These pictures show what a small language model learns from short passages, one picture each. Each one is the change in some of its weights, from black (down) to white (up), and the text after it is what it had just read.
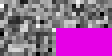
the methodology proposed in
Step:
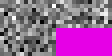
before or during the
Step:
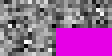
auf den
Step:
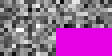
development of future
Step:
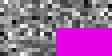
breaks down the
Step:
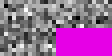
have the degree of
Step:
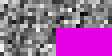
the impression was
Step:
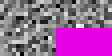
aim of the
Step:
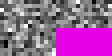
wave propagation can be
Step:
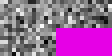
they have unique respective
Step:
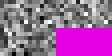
(and equals
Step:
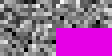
applied parallel to the
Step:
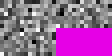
sensing security,
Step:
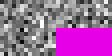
be even in time
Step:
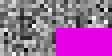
of infinity many
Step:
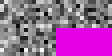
feature vectors as input
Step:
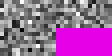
radiation source.\\
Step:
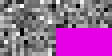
$C$ such
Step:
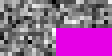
the power factor of
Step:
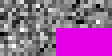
presence or absence of
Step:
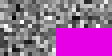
you cannot be identified
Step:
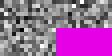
loss of energy through
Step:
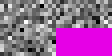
about knowledge for internal
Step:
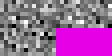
80 years or
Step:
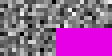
production, the costs
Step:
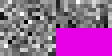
harmonic oscillator Hamiltonian
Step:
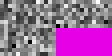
to answer, such
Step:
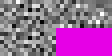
primary stage of pipeline
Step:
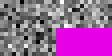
The measurements are compared
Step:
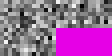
of Clinical
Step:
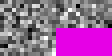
inputs received by the
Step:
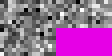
We construct the second
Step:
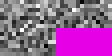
external radiation field are
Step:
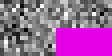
t^\beta &
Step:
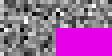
movie system
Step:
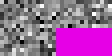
field $\bm
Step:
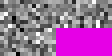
On one hand,
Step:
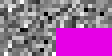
deficit round
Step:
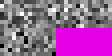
states separate from the
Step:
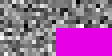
preprocessed in
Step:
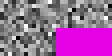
goal, we have
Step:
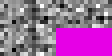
define the fields that
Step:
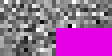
objective function. The
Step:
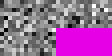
Table 6.
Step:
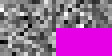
cell structure was
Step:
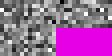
America (figure
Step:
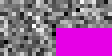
and accounts for
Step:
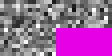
models provide very similar
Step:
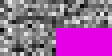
into the oxide
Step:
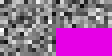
for the school class
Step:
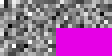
a tiny
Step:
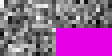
the OLT
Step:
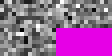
phenomena to be expected
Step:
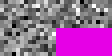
external field and use
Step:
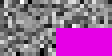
in the educational process
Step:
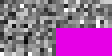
is done on this
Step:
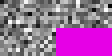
is demanded to
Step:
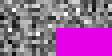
diagonal approximation. Our
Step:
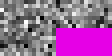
engineered the
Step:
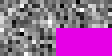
$V$ and
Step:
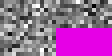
International Conference on
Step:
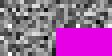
performance of the
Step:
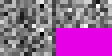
for analysis of various
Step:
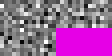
process step and
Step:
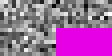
column). The
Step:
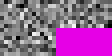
matrix of pasture
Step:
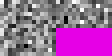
a number of other
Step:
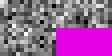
by the Ir
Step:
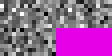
subgroup defined as
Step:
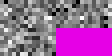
remains unchanged
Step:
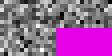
breaking and string
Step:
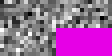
must be challenging yet
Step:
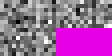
the Earth and allowing
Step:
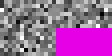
during performance and displayed
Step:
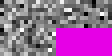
target (of the
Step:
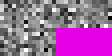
higher irreversible
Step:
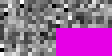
on this choice.
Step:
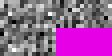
the allowed regions are
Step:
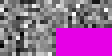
aims to promote
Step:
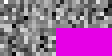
vg scl
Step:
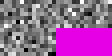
availability, and crop
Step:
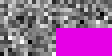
by university students
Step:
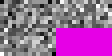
is going to
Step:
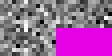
10% level of
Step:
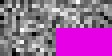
ρ stands
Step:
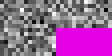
criteria and minimizes
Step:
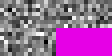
spatial distribution of the
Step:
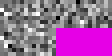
He received the
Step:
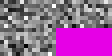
train a GAN
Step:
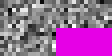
confidence in the
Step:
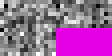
the case of two
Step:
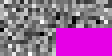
types for the simulation
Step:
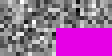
Examples of the
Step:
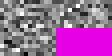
interference is major while
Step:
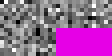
engineering. We
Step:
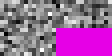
the specialized
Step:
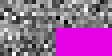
good candidate to explain
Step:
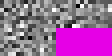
prevalence on a
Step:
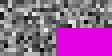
proton with momenta
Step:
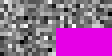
goes to the extent
